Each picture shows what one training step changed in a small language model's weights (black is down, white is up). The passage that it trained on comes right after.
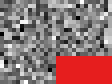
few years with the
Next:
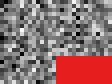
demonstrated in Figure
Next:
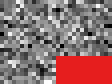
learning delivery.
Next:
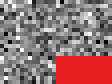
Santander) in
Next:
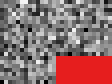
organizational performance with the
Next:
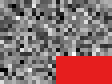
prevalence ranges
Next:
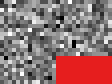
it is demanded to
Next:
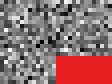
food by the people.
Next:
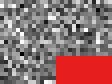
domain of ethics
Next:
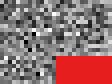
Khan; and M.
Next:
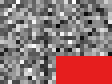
the study was that character education
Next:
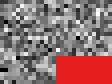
various antibiotics.
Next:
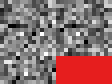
promotion and development and
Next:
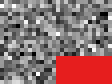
propose Montimage
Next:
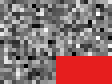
following assumptions were
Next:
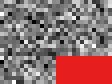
positive non-spore
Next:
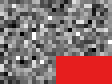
Abstract In order
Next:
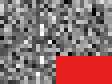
At the first stage
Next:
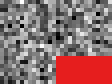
attention to the number
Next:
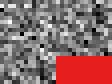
Therefore, promoting
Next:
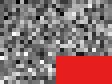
silicon after
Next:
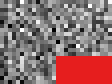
reduction of climate
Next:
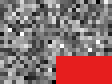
accepting their cultural
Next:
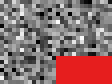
just something
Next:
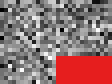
than GMP and
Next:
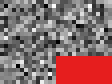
link voltage and
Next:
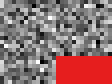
explore and demonstrate
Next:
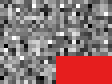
the maximum values are
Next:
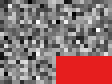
study is to examine
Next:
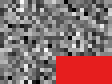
drugs were later
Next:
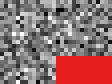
of labour, gender
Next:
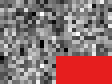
Day 14 Day
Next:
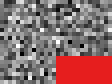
LDL particles,
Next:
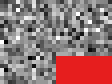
the Nigerian
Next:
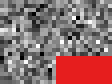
series report 3:
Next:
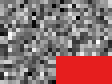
has faced- “the
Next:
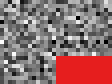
occasions. She
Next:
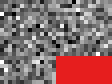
\dots, n
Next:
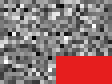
were 30 mg/L
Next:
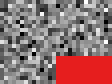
in order to ensure that
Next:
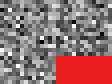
from the loss of
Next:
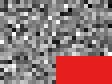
and Primary
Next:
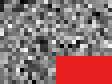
Their findings are similar
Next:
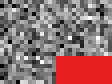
the teaching methods,
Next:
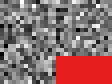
initial condition, we
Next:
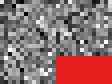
for variability in stars
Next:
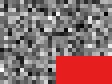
and design effectively address
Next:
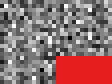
always added to
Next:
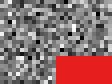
versus carrying
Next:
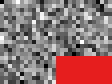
into account the stability
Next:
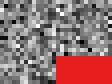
showed Indefinite
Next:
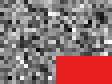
IC P S M
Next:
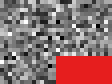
The cash flow
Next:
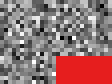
during the development of this
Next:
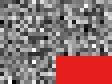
Determination of
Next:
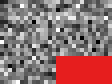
researchers' needs and define
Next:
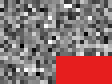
and near to the real
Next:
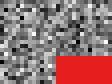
was carried out in two
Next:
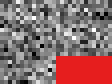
the design space.
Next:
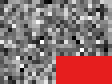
the visible light
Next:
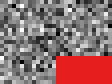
Nepalese people
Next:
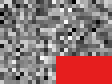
of Excellence
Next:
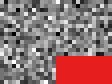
and not informed of
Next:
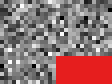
especially for gain
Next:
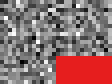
may give further indication
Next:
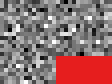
and generated within the
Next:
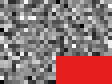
supervised all
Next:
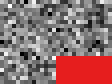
When firms
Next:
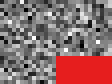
first in Denmark
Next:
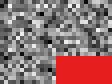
which played a
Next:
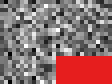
smaller by a factor
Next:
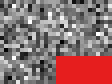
single dose of
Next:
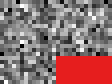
level of vitamin
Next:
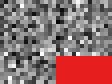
policy guides,
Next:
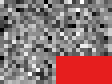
his scientific treatises
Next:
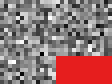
of informed consent
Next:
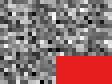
United States National
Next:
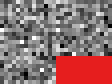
the main threats in
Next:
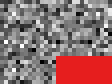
proposed actions (B),
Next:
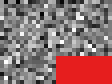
with that older
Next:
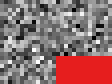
two measurement routes in
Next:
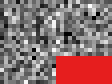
staircases along
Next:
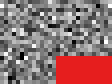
also prefer not to use
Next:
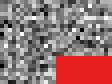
the education and facilities of
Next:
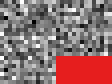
N/A - Code
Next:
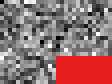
standardised, readable
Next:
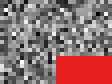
monthly household
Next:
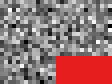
economic growth across five key
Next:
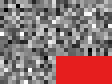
has been realized with the
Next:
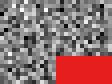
as the tourism
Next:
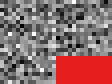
internal mechanism of a
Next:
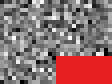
gap between time indices
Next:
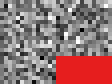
of variables related to
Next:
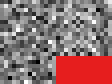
that correspond to
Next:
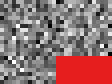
raised AST
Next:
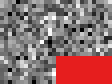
lexical word
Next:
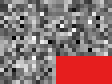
in two different ways:
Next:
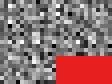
for assessing the overall
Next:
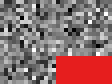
bladder contained
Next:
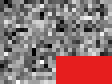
the elderly and
